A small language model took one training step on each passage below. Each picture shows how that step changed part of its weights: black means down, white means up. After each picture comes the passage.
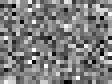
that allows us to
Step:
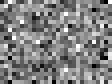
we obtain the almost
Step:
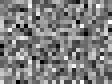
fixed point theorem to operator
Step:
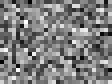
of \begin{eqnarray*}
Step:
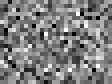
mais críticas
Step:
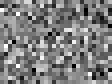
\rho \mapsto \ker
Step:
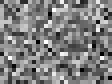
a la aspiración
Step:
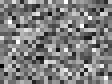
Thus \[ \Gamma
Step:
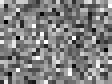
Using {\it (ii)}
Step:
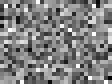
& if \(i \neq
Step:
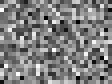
в образцах
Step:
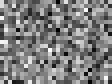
the parameters in {\bf
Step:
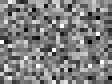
и словарях
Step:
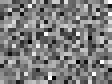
discuss that in models
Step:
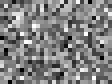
ravishda ishlash
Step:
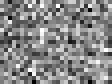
modificarse por la
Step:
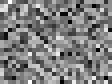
чергу, що
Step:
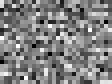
precomputed for
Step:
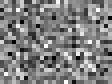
let $I_d$ be
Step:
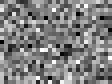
к процессу
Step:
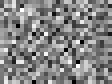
the closure $\overline
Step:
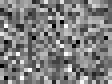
Les livres de
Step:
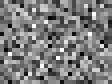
- Murphy R.
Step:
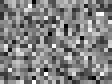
contrasting her
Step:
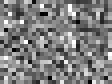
bir yöntemdir
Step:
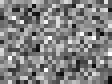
is also among the
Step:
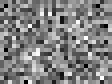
the grid. If the
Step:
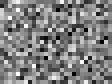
to sharpened
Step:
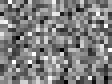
these surfaces as well as
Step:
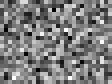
ammo savdo
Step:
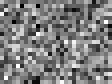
Pau, France.
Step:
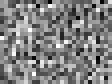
\begin{enumerate} \item
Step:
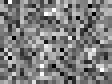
para el consumo.
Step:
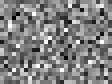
is not described how to
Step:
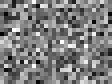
first developed,
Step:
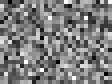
respectively distributed as*
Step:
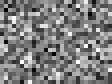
represented in the following form
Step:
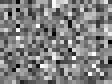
(pdf) of
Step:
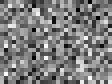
the sexagenary
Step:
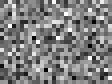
$\{x\}$ is denoted
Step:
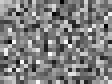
Based on this result,
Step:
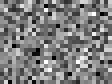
in the general case. In
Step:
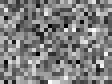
qui permettent
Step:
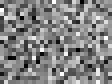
be either any sum
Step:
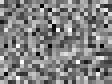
that $f_1$ is
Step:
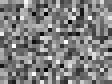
tartibga ega
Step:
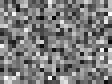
In two and higher
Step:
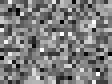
our work. We also
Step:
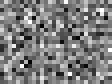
to the relation between the
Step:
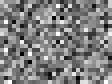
Maracanã Os
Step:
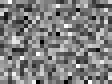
analytic function, so there
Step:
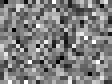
the no-slip condition
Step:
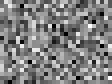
dem Einsatz
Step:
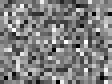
& Case~II \\
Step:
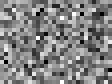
Ciudadano del
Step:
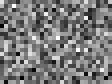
values lower than
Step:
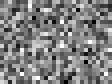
theorems for them. It
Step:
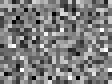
concave over the domain
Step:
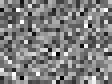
iteration. We do not
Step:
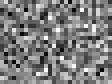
inter-relacionada e
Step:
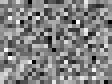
operator algebra associated with a
